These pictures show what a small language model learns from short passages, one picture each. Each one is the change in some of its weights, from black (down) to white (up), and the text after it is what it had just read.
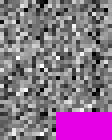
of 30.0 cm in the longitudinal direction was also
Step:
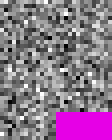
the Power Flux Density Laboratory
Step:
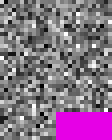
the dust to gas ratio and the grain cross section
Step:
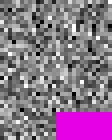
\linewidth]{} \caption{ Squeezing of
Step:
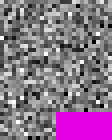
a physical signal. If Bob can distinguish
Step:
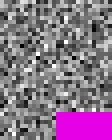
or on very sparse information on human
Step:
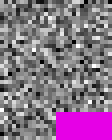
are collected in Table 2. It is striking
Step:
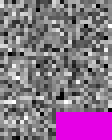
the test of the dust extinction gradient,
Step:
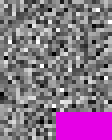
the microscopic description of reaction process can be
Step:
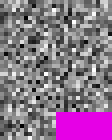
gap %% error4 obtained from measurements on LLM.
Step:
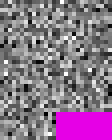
interactions into a single scalar number. We examine our
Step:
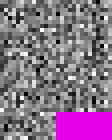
and 0.86 for text extraction, and
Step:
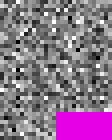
be compatible with the observations. \\ We could also
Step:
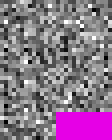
pronounced, otherwise the CEF
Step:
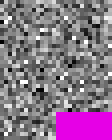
\subsection{Spatial frequency coverage}
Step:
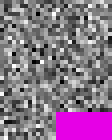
Things era requires the development of new
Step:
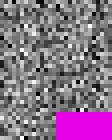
is used and scaled by a factor of
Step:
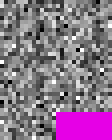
provided for either one of the stellar components. All estimates
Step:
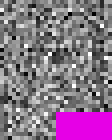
1$ region. Achieving measurements which can
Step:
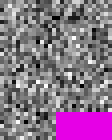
support for the entire Panel assembly.
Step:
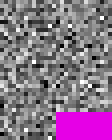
g_3$ depend on $Q$ as well by
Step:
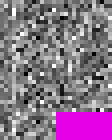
the reaction intermediates. **Figure 6.**
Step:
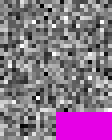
for our final fitting of the \iras spectrum
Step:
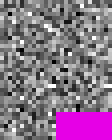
boxcar averaging data processing system.
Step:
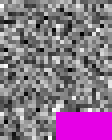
NBR & Repeat items \&
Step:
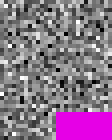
the challenge, however, used the available ground truth
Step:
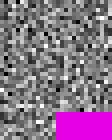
seamless linking between the code used for lattice
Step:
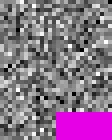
as a direct proof of quantum nonlocality but only
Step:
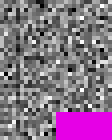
in (\ref{e20}) would imply a sensitivity
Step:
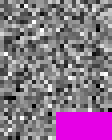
measurement cell, so wall collisions dominate and the
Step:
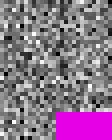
paraboloid in contrast with a hyperboloid
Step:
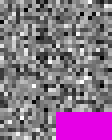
in the negative direction, as showed in the figure.
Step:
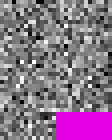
is consistent with what is known in F-theory:
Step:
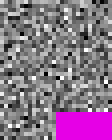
Machine at the Institute for Computational
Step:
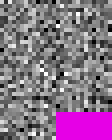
neutrinos from atmospheric charm in the
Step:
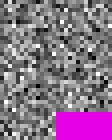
monopoles, QCD, ... including when
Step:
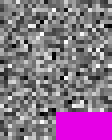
The metric functions should consistently behave at the boundary
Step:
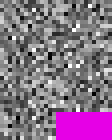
time series analysis is the following: partitioning the phase
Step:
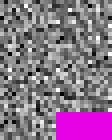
type 1a supernovae are independent of the
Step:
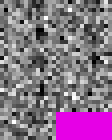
can be tackled. Then, we propose an
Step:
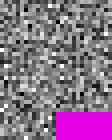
in examining the case for the jerk parameter
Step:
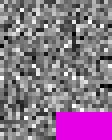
data the interaction strength of neutrellos with decaying
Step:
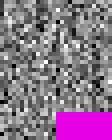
FJ relations for narrow (red circles) and
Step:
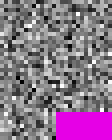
mass spectra obtained with RF value of 1200 V
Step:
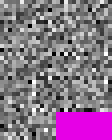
the validity of our technique at higher resolutions
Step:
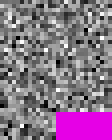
Eqs.~(\ref{Ec-max}) and
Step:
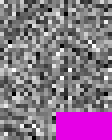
the single activity parameter $\alpha$. Moreover, the equation
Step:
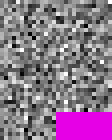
} \maketitle \begin{abstract} Deep
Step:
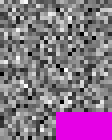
degradation of usable capacity, and
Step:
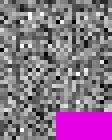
of the critical quasi-momenta to the difference between the
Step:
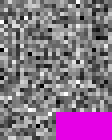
to adding single charges onto the antidots
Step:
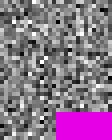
Hidden Web crawler has to
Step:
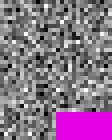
of the edge CF effective mass. As the edge potential
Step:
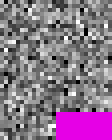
commutator $\mathfrak C$
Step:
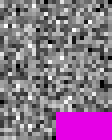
have an inclination to analyze with linearized potential
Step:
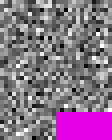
of private randomness. This allows us to
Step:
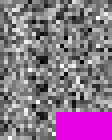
fully aware that, in reality, even in
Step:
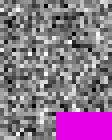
So dienen Grafikkarten
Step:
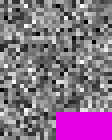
simulations and any imposed cuts on final jet energies
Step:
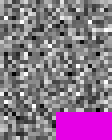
This is because our overall neural network architecture is far more
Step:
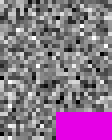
it in multi-skyrmion systems.
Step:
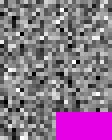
The rational design of molecular materials could ultimately
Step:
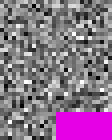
the search results yielded eight articles that
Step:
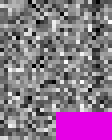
been observed and discussed in binary or multi-BH solutions --
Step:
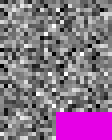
$\Gamma$-point is not shown, located at
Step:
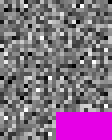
the conductor had negligible
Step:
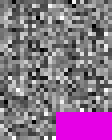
and \begin{subequations}
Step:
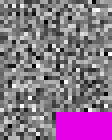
the superimposed vector for the final channel attention
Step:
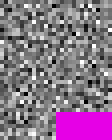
order mode. At zero misalignment, the Gaussian
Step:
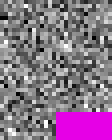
channel $t_{coh}$, i.e.
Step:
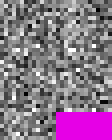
the transition behavior, we apply the mean-field theory,
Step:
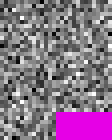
spin-orbit coupling, plays a major role
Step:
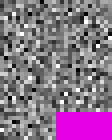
top row shows core 214 and 74, which both
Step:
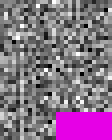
to the passage of high-speed streaks
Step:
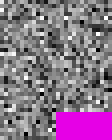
inset at different times as functions of $R$. Note
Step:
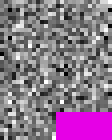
of Contact Interactions (CI) which
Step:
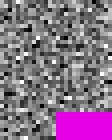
intense laser pulses into
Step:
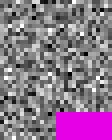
have chosen if the Treasury Program techniques
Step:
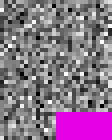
second at a level of $10^{-15}$ or better
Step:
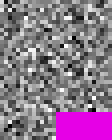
One can see the trend more clearly in Figure
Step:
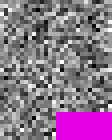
it has been possible to obtain a spatial map of electron flow
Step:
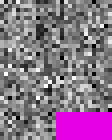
inflow inside the disk. We find that the surface
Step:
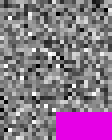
of Fig.~\ref{fig:dchi}. The blue
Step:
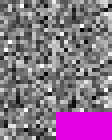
program and training materials, and hosts a
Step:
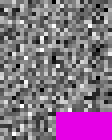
the linewidth narrowing for increasing temperature is different from
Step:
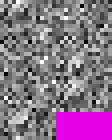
possibilities. Additionally, all three materials
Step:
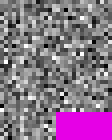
to 300, and $\varepsilon$ in steps of
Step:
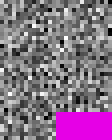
the Higgs field is leaking out towards the
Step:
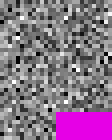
an unknown semi-parametric
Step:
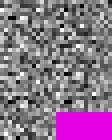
Wei}, \bibinfo{person}{Fuli
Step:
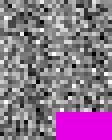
other words, in addition to a weaker
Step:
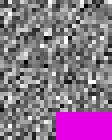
maps. In addition, there are interesting open questions
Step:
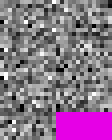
\title{Electric field control of
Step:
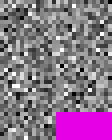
will assume later that $\beta =1$ but it is
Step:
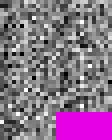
Aut\'onoma de Madrid,
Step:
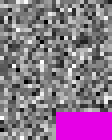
gauged supergravity. Let us
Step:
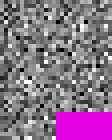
$\lambda_0/4$ resolution at the
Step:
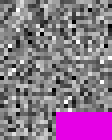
a}$ parametrizes 8 real degrees of
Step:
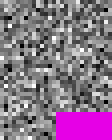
the sheath $\eta_1$, the saturation
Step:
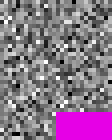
\caption{In a narrow metallicity
